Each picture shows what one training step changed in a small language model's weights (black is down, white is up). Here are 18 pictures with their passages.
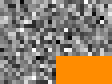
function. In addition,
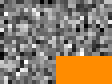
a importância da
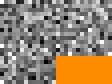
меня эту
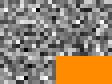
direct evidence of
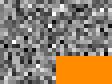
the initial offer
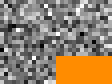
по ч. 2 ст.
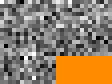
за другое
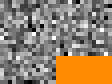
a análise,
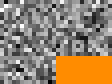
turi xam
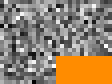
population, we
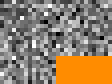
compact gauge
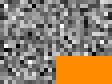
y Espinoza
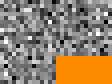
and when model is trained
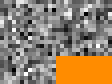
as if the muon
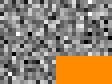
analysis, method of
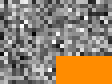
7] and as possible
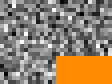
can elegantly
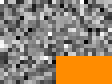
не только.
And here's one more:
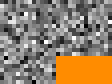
a permis de
